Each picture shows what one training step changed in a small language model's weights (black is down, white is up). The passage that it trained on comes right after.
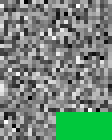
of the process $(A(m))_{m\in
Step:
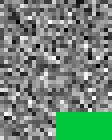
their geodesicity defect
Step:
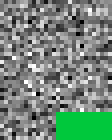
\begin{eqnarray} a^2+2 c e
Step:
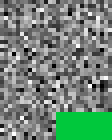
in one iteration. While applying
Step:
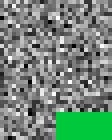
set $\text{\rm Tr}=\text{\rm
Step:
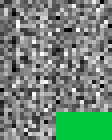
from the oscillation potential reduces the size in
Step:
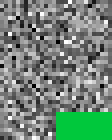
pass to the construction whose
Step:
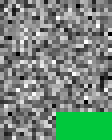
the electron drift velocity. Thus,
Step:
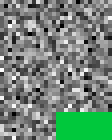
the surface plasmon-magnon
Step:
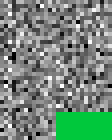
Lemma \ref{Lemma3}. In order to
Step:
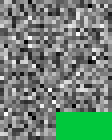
load, NEP$_{TEF}$
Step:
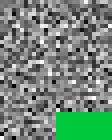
to the total net baryon spectra. This
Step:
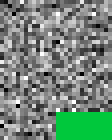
with genus possibly bigger than
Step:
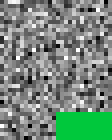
then aberration can act so that the field
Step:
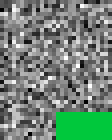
small $\ve_0$ and for $|z|
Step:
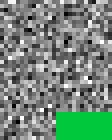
first observation of $\bp \to
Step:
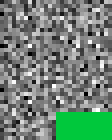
iteration framework, the coupling term
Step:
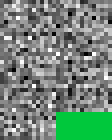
``at infinity" (i.e. in
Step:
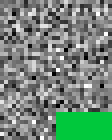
to $\lambda^{-1}$ while the VPE does
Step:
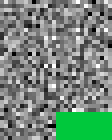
categories: one is the most
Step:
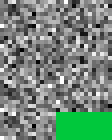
dimensions $p^i$, $i=0,
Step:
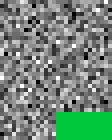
\textit{et al.} has shown magnetism
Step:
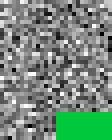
Directed polymers and the quantum
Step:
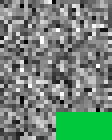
impact the choice of the algorithm
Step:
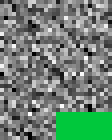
baryonic resonance intermediate states
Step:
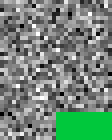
and actual physical density structures
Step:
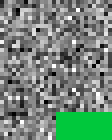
5 that the overall trend of the predicted
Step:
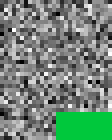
the interface. The water-laden
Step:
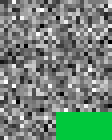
spirit of germs, a theory
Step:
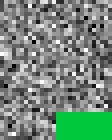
less secure protocols (bid
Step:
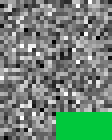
Convergent results of all algorithms for
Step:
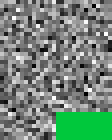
namely $d=3$, $g\leq
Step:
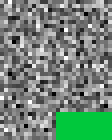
und $\eta^*$ gilt, woraus
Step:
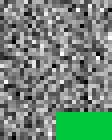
in Section~\ref{section:discussion}.
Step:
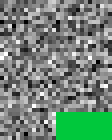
mixing is incoherent, and so
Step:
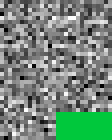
prior research has extensively
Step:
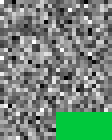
different PMTs that crossed the
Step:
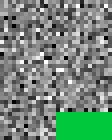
of random combinatorial optimization: in fact
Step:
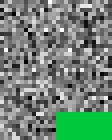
delineates and differentiates the trends in
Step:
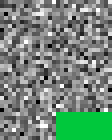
4}{c}{IP Bounding after
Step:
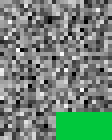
we then have \begin{eqnarray*} \lambda
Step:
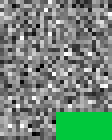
$\rho$ is plasma density, and
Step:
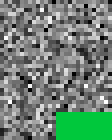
the above equation, we get \begin{equation}
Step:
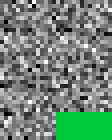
of the problem under study says that one wants
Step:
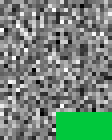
is important to keep in mind that
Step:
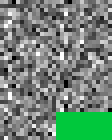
Physics, IAS\\ Australian
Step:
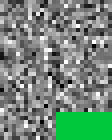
following way: Let $\ell (\cdot )$ be
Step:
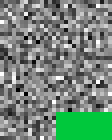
CDR in region $A$ cause
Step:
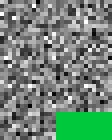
question is saturated. That
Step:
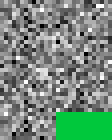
E^*\otimes F)$ a differential operator
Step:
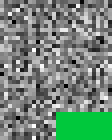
as the grain is compacted. For grains with
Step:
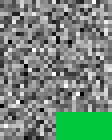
and $\Bman$ are diffeomorphic.
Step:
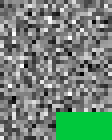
where $\theta_L$ and $\theta_R$
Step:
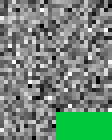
(and perhaps simpler) proof of
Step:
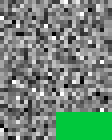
the votes. Here one would have to assume
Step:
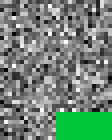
integer $k$ and the directed animals
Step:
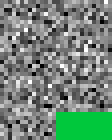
staged and aggregated to obtain
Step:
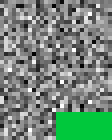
two variables. To be precise, given
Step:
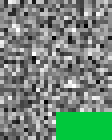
extends to a stratification of
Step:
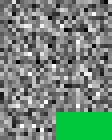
two methods produce. Collision is defined as
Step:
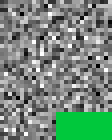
is a global geometrical object.
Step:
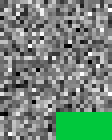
on the wall of cavity 1
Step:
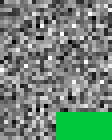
might originate from the extra
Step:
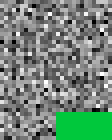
similar to that of olive oil and its
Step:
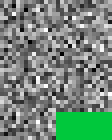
An unmatched man of type
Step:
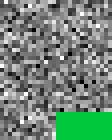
0$, which shows that Laplacian has constant
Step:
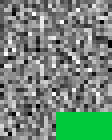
in Fig.1 that when the experimental results are
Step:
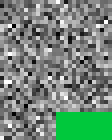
the stars also appearing in Figure
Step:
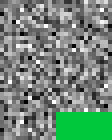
let $\sigma$ be a positive real number. The
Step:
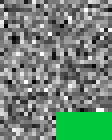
formalism, we explored various
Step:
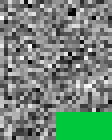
augmenting with \emph{all} time
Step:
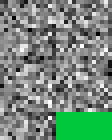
{hep-ph}, pages =
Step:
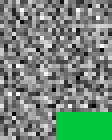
note that all three points, at different values of
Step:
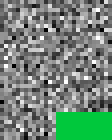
reduction in the number of iterations is much
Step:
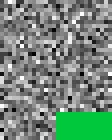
The $N$-$M$ star vertex
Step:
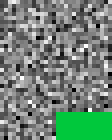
a classical constant background. For
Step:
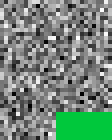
$\xi$ is trivial. Assume that
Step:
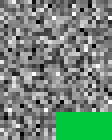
section three, we discuss type 0 string and
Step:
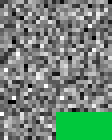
to know how the involution which induces
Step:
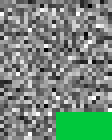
performed. ### B. Feature
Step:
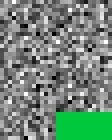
N. E. Mavromatos {\em
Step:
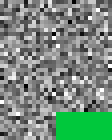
of a compact, massive core. To
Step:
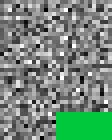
Kohn anomaly. However if one
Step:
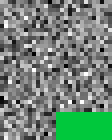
the singularity theory that stability implies
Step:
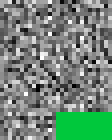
from {\tt Cigale} (black
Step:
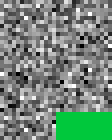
$P_t^h$ is a
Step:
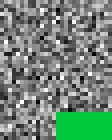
M$. \item \textbf{Pointwise
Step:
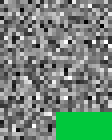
the stochastic Hamiltonian
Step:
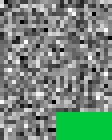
Ori disks, $h/r \sim
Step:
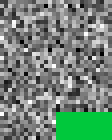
pressure gradient and of the
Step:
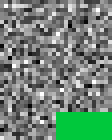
K[X_\alpha\mid \alpha\in
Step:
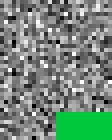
and theory \cite {Murillo03} have
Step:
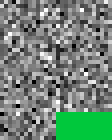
which is closer to being circularly
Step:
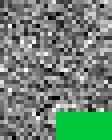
traveling-wave nature of our series
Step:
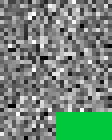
POVMs do to the Bloch
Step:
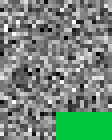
we can identify the order parameter $Y$ with
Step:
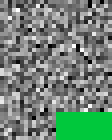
\end{equation} % \begin{equation}
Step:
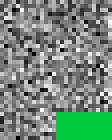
the best reason is because it is an
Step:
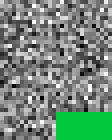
$f\cdot \w$ is supported in
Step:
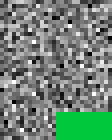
the Madrid Government
